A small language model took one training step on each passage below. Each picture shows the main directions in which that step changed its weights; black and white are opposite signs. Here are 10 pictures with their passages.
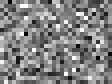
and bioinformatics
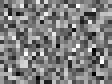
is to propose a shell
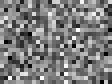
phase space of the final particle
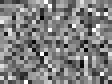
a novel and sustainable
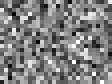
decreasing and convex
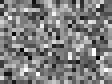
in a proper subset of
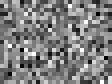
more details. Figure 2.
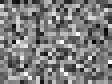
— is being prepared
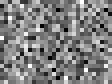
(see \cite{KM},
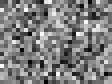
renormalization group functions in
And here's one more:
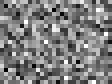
safety of
